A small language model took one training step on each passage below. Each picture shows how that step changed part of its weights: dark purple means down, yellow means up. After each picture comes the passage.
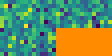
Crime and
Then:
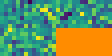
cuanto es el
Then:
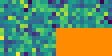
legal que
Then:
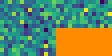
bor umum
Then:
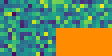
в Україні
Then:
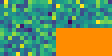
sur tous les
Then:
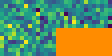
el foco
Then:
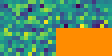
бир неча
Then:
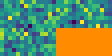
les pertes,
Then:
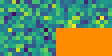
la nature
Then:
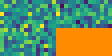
ser largo
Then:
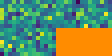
las relaciones
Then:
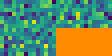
study of
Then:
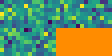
docentes como de
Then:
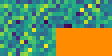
чем у
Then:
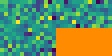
Orf va
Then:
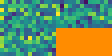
una larga
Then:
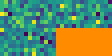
En este estudio
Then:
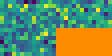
від статі
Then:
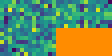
de vida de
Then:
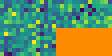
coupent ce
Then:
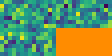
2. Unli
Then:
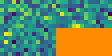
la figura
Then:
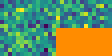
investigación de
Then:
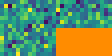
carried out
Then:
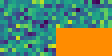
topgan va
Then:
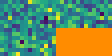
qatnov va
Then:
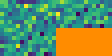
образом в
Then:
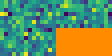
En lo que
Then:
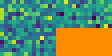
las actividades
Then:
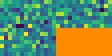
como evento
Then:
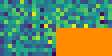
sifat —
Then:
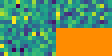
dos estudos
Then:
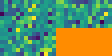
яна бир
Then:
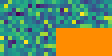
nu mai
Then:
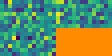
baik dalam
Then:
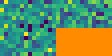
persona que en
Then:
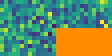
o Brasil
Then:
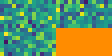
que hacen
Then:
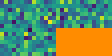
sino que
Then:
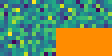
junto con
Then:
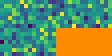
et recettes
